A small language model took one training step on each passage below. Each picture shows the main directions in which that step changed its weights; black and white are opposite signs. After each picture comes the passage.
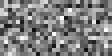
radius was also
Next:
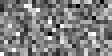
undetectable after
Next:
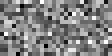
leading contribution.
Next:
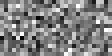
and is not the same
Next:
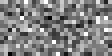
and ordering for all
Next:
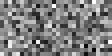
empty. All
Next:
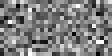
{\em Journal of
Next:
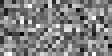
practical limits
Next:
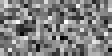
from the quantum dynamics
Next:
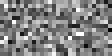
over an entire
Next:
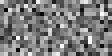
remains a
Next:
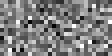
candidate for
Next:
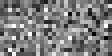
phase. $\Delta
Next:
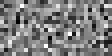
described, ``I
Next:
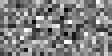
and that have not
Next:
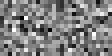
forward: one is
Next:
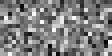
inspection time.
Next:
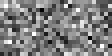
to approach 1. The
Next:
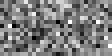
or technological
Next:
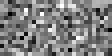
to the class of
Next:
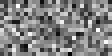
and consumes
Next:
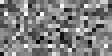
an electron beam
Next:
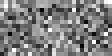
to understand the
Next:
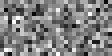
v} \approx$
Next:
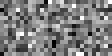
representation the matrix given
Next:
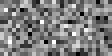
and for five different
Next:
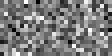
conclusions are
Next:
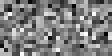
that we collected
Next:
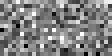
the inflection point
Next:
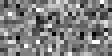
in that. A
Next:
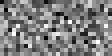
each target,
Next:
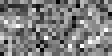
short scale parameter
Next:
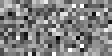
that separation in the
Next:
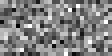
at late times
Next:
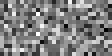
First we discuss the
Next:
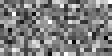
the bulk.
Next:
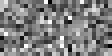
in white region of
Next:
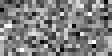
| | Total
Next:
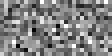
and the results are shown
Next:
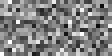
do a RG analysis
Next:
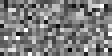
a diameter of
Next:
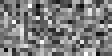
variable weather
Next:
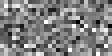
fluid solution as a
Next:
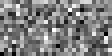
that a quantum state
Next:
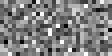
still a
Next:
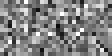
star scatter larger than
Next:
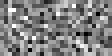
$\omega $ is a
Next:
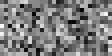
about the expert's
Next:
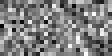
a medium
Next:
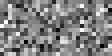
and broad
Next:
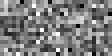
rotational emission spectrum of
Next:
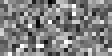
that Pythia
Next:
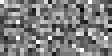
moment variables are
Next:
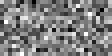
space into four areas
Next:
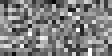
the coupled state with
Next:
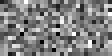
solute source
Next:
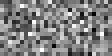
have been used many
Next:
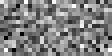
statistical and
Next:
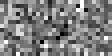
instead be
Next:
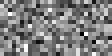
changes color
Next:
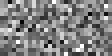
convolutional models
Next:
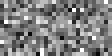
can be in a different
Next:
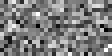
of the body
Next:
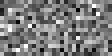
evolution of the normalized
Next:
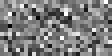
Phys. Rev.
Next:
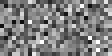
a mixture of
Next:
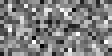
Therefore in Fig.
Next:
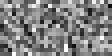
thoughts on two
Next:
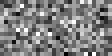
follows by comparing their
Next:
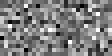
models in the light of
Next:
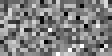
and a finite set
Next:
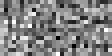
instance the spin
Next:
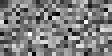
only show the results for
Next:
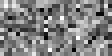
to screen
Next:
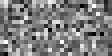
the experiment of
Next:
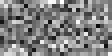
the users will
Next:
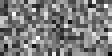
comparison under three
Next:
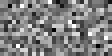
settings are
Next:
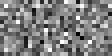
appropriate symmetry
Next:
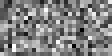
model. This paper is
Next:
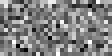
the algorithm are shown in
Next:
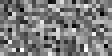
fixed points, we
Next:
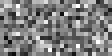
that our goal
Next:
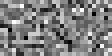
- 1) there is
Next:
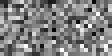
the calculated values of
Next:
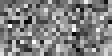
models. The proposed method
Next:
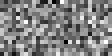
are followers. The
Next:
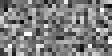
both expressions,
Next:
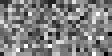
the electron density,
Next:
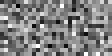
field inflationary
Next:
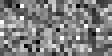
line was indeed
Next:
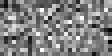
to the emitted
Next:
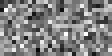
of the maternal
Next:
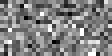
number versus
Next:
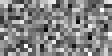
the calculation,
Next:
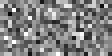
manifold separates
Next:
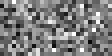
Q and U maps
